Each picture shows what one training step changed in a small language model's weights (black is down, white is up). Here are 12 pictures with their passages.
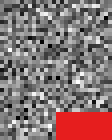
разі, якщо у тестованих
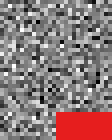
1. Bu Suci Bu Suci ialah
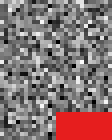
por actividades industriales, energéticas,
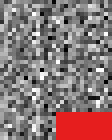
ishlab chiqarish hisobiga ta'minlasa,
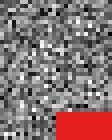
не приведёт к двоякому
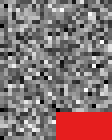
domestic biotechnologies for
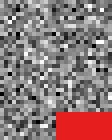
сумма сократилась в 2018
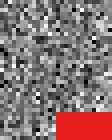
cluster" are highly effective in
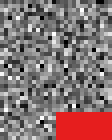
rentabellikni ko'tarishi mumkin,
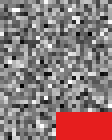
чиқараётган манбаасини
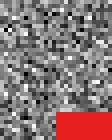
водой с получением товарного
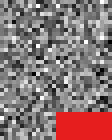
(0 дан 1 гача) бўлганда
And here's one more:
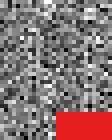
усвідомлення якості рішення
